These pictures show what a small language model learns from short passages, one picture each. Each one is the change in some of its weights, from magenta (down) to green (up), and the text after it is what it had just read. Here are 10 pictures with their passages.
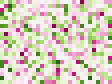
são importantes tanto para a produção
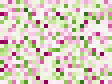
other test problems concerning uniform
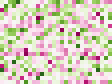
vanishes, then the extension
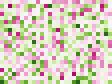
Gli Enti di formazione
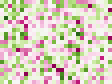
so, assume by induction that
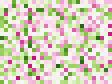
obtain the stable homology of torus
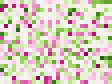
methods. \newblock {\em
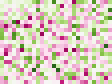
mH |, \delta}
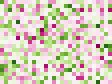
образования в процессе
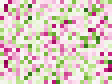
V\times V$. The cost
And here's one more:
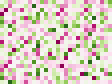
Nation's development. Key
